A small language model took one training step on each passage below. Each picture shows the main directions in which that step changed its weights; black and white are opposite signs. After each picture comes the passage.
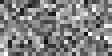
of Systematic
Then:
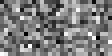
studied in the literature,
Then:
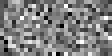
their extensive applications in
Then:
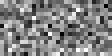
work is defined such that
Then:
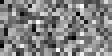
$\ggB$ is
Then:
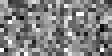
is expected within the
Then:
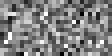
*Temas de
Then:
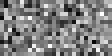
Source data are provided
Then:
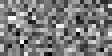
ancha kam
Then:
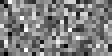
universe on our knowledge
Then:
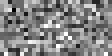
homogeneous hypersurfaces and
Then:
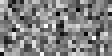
adjoint either to the
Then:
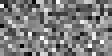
Accordingly, the group
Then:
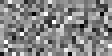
measurements is DPE
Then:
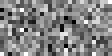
kontrak digital
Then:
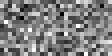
% This particular form of
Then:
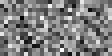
biological reasons
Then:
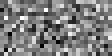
interpreted as the frequency
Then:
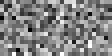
virial coefficient is
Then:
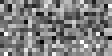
and MSSM
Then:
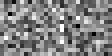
reduzir a
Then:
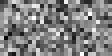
One difficulty with this
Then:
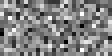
близок к
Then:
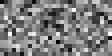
number of such strict
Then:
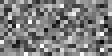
\EQN with
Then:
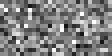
diagrams. Files
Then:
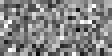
(see also Ch.
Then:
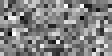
a cascade of
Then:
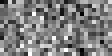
develop workflows that
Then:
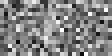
regardless of either
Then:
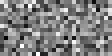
hand, the conditions
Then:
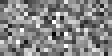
detection experiments lose
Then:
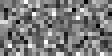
de Salud
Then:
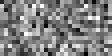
by $B$. If
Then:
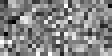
a good local one.
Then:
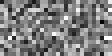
of wire subband
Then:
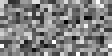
because it is too
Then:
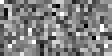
on any set of the
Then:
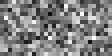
discussion to the excitations
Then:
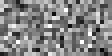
split the proposal density
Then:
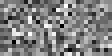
e dos anos
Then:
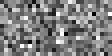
fact, in the instance
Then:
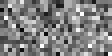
adapted to different
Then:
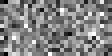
references therein)
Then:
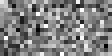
the nucleon at leading
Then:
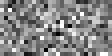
subordinated to the
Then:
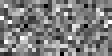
\noindent 2. We
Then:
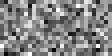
2$. So we have
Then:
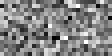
hermitian and positive.
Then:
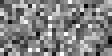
$K \equiv
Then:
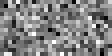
these methods perform well,
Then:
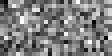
the central region. While
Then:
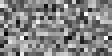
and Computer Engineering\\
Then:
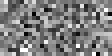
later sections, this
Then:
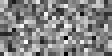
necessarily needed to formulate
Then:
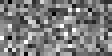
kamol topishi
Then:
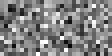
Ryan R.
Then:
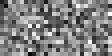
the systems split into three
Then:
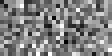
series considered by J.
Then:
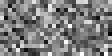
expect to benefit from
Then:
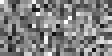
is the order of the
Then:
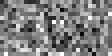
after creation. To
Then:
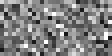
density (units of
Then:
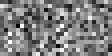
AI mempercepat
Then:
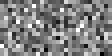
may be stable even for
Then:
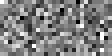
that there exist a sequence
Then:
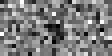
contains only the terms which
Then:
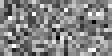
va pishiq
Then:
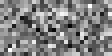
such a dependence is
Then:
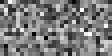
less performant for
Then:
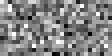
compatible with the observed
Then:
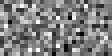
$B \to
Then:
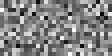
1 metro;
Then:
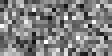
no such velocity gradient can
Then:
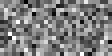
de colisión
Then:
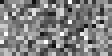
of our radio galaxy
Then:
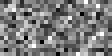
Tek Oko*
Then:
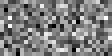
les enfants de
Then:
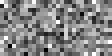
signature of this class
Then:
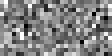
this article we make the
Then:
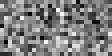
in noisy simulations
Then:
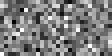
la especie con
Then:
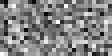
accessibility, and
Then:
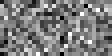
of all semantic
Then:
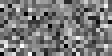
lines as above. One
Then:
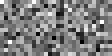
of the white
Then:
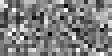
representation for hyperbolic polynomials to
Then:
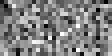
the functions and powers of
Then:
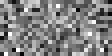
grain of new
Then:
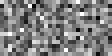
for $N$ large
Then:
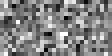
eliminating the
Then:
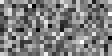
for $f\in
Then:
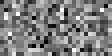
asked to remain
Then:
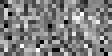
results on valuations.
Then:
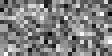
Tumbull D
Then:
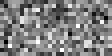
the number of words in
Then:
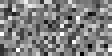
posição de
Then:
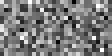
hand shows that the
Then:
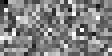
fault localization based
